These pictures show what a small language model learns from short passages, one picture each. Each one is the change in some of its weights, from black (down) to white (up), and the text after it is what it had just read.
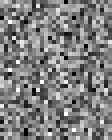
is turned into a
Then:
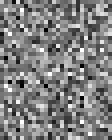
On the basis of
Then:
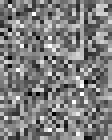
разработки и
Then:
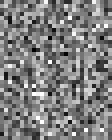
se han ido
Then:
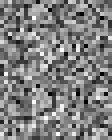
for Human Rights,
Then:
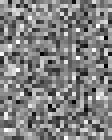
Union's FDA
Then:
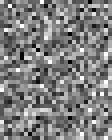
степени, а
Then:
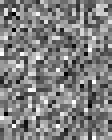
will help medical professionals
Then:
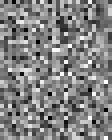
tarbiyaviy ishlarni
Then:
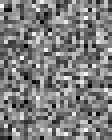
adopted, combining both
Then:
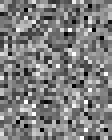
a broad coalition
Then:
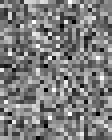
la solicitare,
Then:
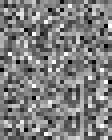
and the eventual
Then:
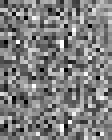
and inviting² whereas
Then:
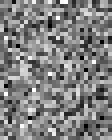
this research is the usage
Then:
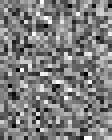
al., 2013) that related
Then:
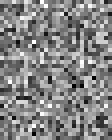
мужчин в
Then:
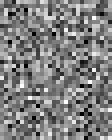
so they see only one
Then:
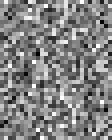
cluster (in
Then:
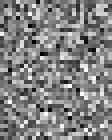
as a component in other
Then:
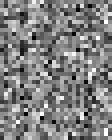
Ethical issues:
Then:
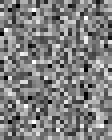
cantiere della
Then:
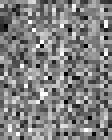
With Different
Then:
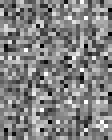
holda erkin
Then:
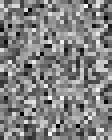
yang di ceritakan
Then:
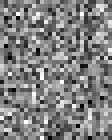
and visual language
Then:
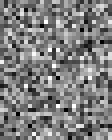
within the energy generation and
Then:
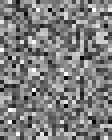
to total factor productivity
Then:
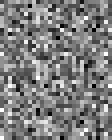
les saqué de
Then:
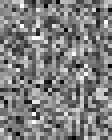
e conscientes de
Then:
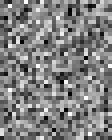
political violence as:
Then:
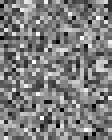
are portrayed as
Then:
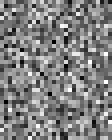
t -test was
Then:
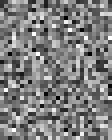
modulação criando
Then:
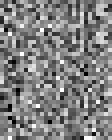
ін. Київ
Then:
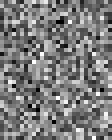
recommend the modified
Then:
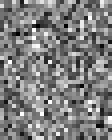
20 day period, during
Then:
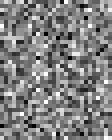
professionnels 93
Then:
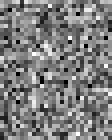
community, by saturating
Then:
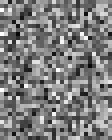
solid mechanics problems,
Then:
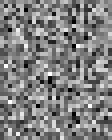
from corresponding values in case
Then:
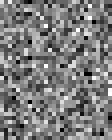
Nouvelle Revue
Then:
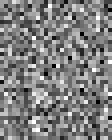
gegevens in de
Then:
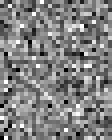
на ЦД є
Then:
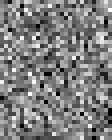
8. Kramsch,
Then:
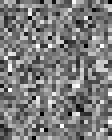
Tabela 10.
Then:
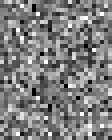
As of the fourth
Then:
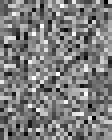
sexually transmitted disease
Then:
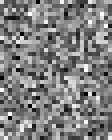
goals and create a
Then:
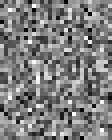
marta ya’ni
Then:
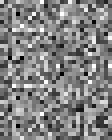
та згоди в
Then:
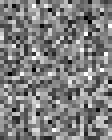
of the diets on the
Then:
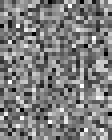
ofis ergonomi
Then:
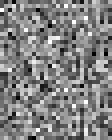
birikadi (Sir
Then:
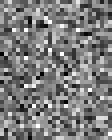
indicate that interest rates
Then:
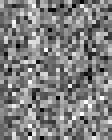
context of the current research
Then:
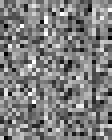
findings are also compatible
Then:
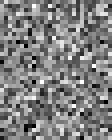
anualmente pela
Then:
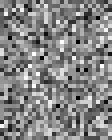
two figures it can
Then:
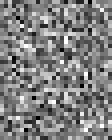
potential but this has a limited
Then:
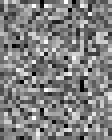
“ deb marhamat
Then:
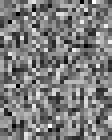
Cultural background
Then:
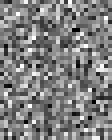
Kim J., Kim
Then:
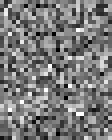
[29] It also
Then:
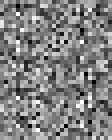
einige Meter vom
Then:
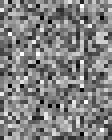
приликама и
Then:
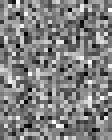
The diffraction pattern
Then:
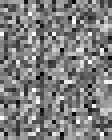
Southern University of Science
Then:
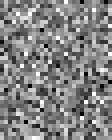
12. Hartwig
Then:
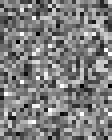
asosiy sabab
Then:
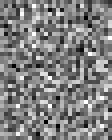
Results of this study are
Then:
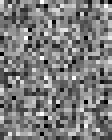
energy sources, promoting
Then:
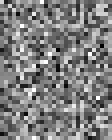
витрат води
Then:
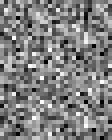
which produce notation
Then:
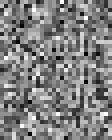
no tradition of
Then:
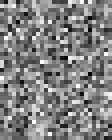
17 male dancer
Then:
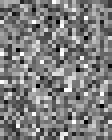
re-signification of
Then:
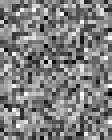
SBES. N
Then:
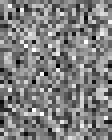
Table 6. Changes
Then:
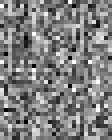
biophysical challenges on
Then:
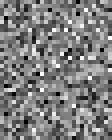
transition into perspective.
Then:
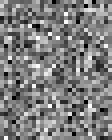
a fairly close
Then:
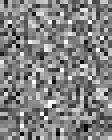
when it enters the
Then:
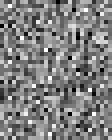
Sh o i r.
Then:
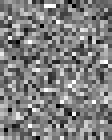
einer Heatmap
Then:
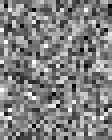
crop protection have also
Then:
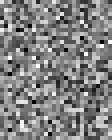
Province to
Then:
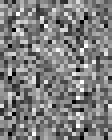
potentiometrically to
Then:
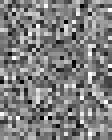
in partial wall of
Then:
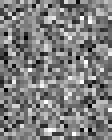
multiplied by the number of
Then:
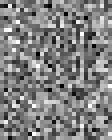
enforced with the support
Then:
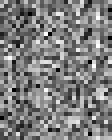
rarely discusses individual
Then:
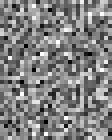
of the American
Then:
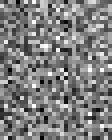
need to improve the health
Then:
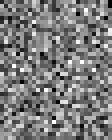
highly correlated with
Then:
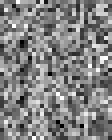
145 school principals
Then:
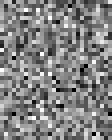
’ Arrangement
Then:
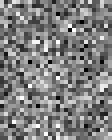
first type of concentration we have
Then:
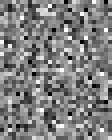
eran anteriormente
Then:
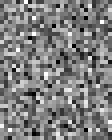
shakllantirish uchun
